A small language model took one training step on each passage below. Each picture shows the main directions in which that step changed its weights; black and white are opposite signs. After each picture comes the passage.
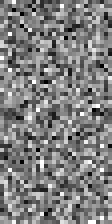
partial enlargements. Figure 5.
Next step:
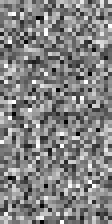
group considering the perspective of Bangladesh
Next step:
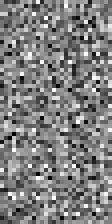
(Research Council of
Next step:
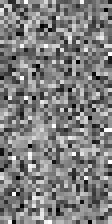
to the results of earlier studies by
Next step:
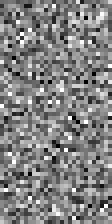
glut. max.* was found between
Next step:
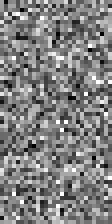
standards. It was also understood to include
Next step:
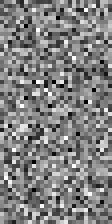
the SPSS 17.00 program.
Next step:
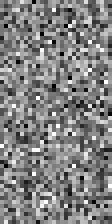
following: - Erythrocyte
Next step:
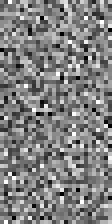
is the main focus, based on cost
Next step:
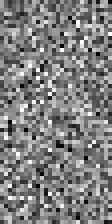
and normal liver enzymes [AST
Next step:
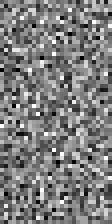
AP and PID needed to find their
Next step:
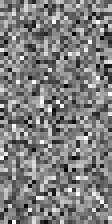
effect in this group of experiments. However,
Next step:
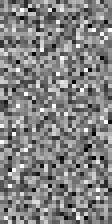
they have no conflict of interest Statement of
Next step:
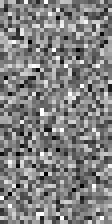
recorded in Table IV are in good agreement
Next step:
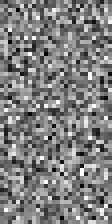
generally, Vlaming [8] identifies
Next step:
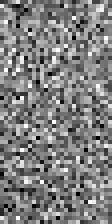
by others - Provide authorised users access
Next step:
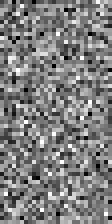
solubility of the silicon. The
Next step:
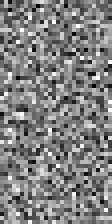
Background: Seaweeds, with
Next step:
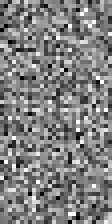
and education. [6] In his work,
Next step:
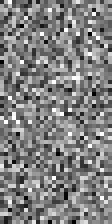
Populations in India Deepak
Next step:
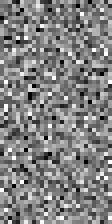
points based on results obtained with steel and
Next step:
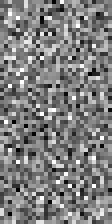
a consequence we have the following
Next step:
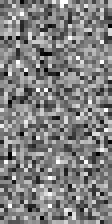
liver cirrhosis and
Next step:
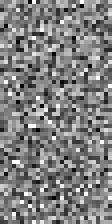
This is expected to follow the inverse
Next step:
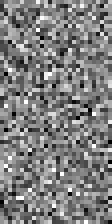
this reason that the Wilcoxon test
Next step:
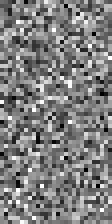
overrule the Grant Agreement
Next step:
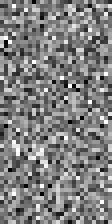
supporting these functionalities. 4G does not
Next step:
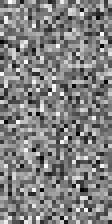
the charm genre, we will characterise
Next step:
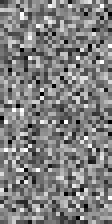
itself. Put M for the least common
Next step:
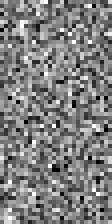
Civil de Colmar,
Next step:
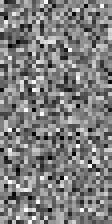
a single container. Volume utilization
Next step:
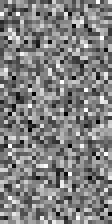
1. The complexes were insoluble
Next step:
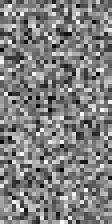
agricultural machinery into production, full implementation
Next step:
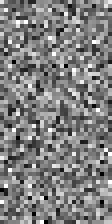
and Building Materials*.
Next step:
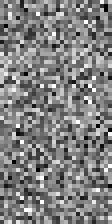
ones that are more serious. Paying
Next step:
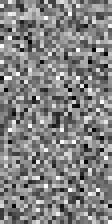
to be used to synthesize the film
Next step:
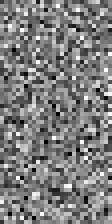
These numbers have been obtained on toy simulation
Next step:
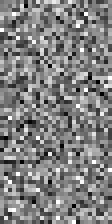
in caffeine – treated animals.
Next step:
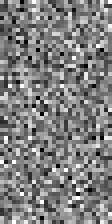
is still room for improvements since no
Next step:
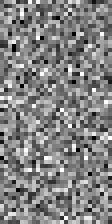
from those attended diabetic center
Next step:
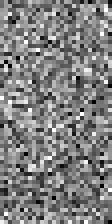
Ethnopharmacology 2012;
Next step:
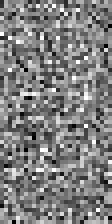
into the world economy. For this purpose it is
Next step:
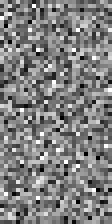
Following the modern Output
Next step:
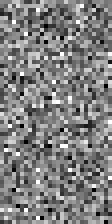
was 4*4 Keypad for
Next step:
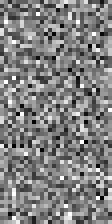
taken against them. In *Nandini
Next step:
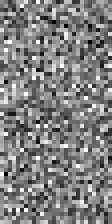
something that can be forced on
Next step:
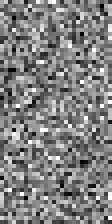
be the foundation for the authors' further studies
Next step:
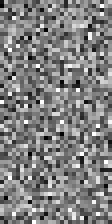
experiences or challenges? How can we promote the
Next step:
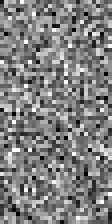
TASHKENT LLC
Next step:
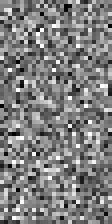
Machine learning-based and synthetic
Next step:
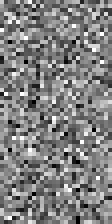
skills and make them more employable or more able
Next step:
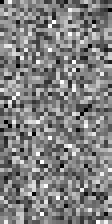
D_T \right) \quad
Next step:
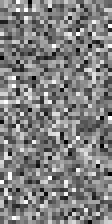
effects on organizational effectiveness and managerial quality.
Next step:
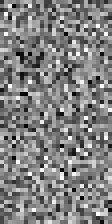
is the highest among all regencies/cities
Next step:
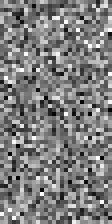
proximate composition of seafood products
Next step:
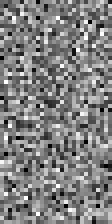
methods were the Priority of Decision
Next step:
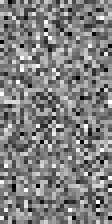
CuO content. Such rigidity
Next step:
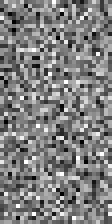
and coordination behaviours cross the line into
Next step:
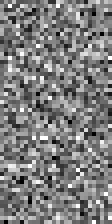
(M- Visa) which can be
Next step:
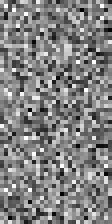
face every day in order to make wiser
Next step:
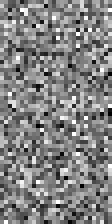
descriptive analysis as reported in table 1 show
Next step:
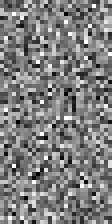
at various stages of the study. All authors
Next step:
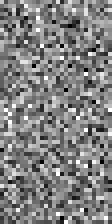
affective, 3) cognitive, 4)
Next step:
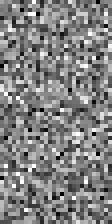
earthbound among the dwellings
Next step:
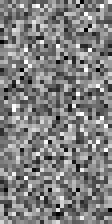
et al., 1997). All of these
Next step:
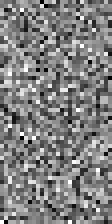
Metabolic Requirements
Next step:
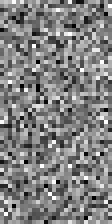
At the end of the third week
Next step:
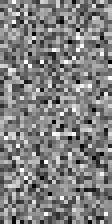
increasing the ability to control their emotional and
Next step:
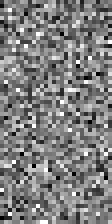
domain analysis procedures for fatigue assessment of
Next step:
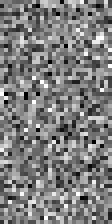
i sakupljen u
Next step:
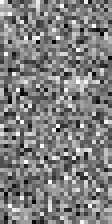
on/off cycles with a limited impact on
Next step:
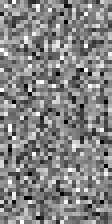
analysis (i.e., the NRM
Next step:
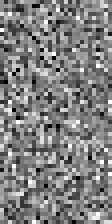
RE or climate issues generally. Yet
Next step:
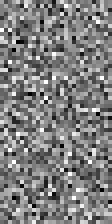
the future state of the enterprise,
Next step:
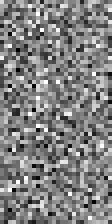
0.283 Section B Table 4:
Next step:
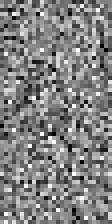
The approach reduces redundant transmissions
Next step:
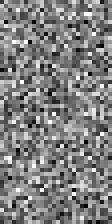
strongly agreed that the ownership and
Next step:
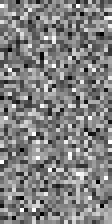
statistical significance to control for false discovery
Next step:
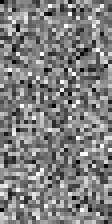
Data Set In a prospective
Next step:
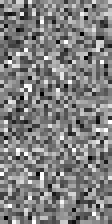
stacks measured in this study were
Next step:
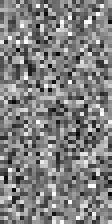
⁽⁵⁾ They have a
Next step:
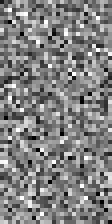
as critical thinking, problem solving,
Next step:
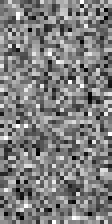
flux or altered methylation
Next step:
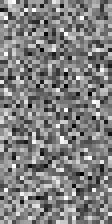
factor limiting the production of maize in
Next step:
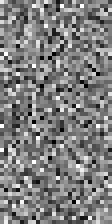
browsing, reading,
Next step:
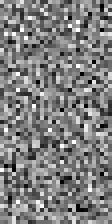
year about 16 million people suffer from
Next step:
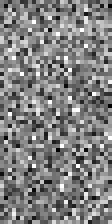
in policy discussions and one she had spent
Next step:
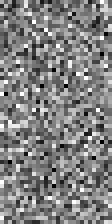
ignores that biophysical processes are
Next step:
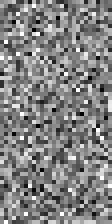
identifier, e.g., IP
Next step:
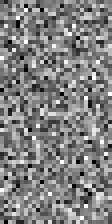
age, past experiences, coping ability,
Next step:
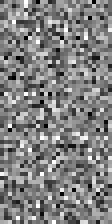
the unit savings calculated in this section, it
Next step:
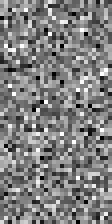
thin films can in principle deliver
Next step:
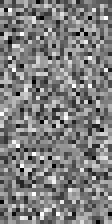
exemplary ethical conduct, in
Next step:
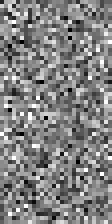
Text CNN precision recall
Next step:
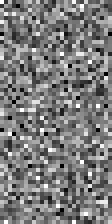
of these systems, enabling the development of
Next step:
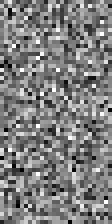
this method is not accurate as naked
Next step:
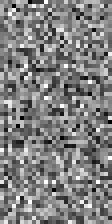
the translated version was established by
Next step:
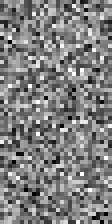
horizontal distance, the road rises
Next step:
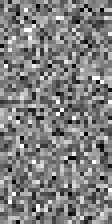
and thorium⁷⁻¹¹. In
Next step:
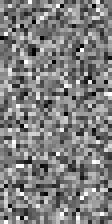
siswa Based on Mean
